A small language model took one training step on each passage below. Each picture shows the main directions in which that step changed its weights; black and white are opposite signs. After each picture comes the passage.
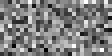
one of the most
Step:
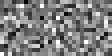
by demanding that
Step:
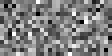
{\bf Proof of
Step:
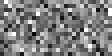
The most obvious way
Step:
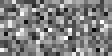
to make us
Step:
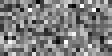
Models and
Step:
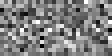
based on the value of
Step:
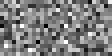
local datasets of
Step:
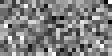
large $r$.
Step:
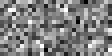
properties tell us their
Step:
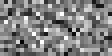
row at a
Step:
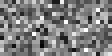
the choice of
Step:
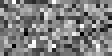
a statistical
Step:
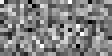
more direct way (we
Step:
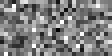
slowly due to
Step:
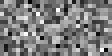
O-H or
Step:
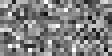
is organized as
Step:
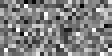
a full strategy
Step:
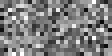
bitters may
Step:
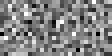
can expand
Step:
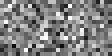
experiment results can be
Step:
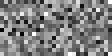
the exact solution
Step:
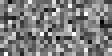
not common in the
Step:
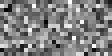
power spectrum can
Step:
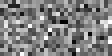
these elements in
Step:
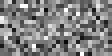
above that there is a
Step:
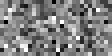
When $G =
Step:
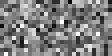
orbits spend
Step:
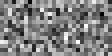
and employed
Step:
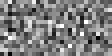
a promising
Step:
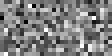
applies also to the
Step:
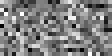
measured plastic
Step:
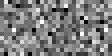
computer science
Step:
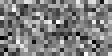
to understand
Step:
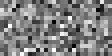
more efficient while
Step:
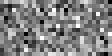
Therefore let Y be
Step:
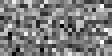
students, the
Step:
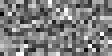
= |\langle
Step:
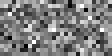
is supported by the
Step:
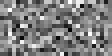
partners with
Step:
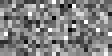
in the area.
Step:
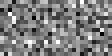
by cochain
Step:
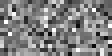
technology provided
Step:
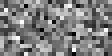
which is able to
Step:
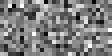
given by $T=
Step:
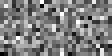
series, and
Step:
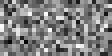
in this work for
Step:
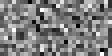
apply our algorithm
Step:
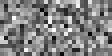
consistent with
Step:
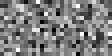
measure invariant by
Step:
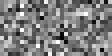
in short:
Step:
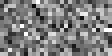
transformation for the
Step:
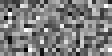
consisting of
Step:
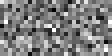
and pretty
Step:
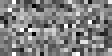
free resolution of
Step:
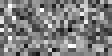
of the storage
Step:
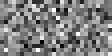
i.e., when
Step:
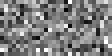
to dynamically process and
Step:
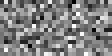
the left. The
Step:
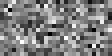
locations such as
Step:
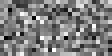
Componential analysis:
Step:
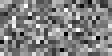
2$. In order to
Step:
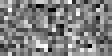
batteries or more
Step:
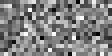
C. Jones
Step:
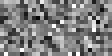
index denotes
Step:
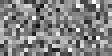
not be assumed
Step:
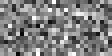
do not provide information
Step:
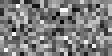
underlying ML
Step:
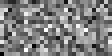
The only limitation
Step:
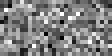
effective kinetic
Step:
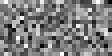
hypertension and
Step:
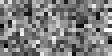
of data in the
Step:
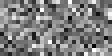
etc. Data
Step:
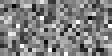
one restricts
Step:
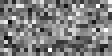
and the slicing
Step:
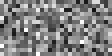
Conference on
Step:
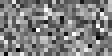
an important role in
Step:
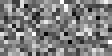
plexus and
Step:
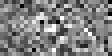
This defines the
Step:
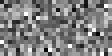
of patients
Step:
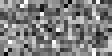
interest: the vector
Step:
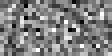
barrier for
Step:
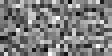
that the weighted
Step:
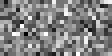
observation was noted
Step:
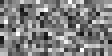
edge states for
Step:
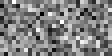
system Load
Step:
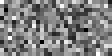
with valence of
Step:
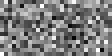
the text,
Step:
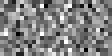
VS4) of
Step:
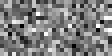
position of the
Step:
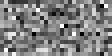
same methodology,
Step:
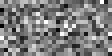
to experience both
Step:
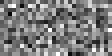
dataset. The
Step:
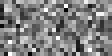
node $i$
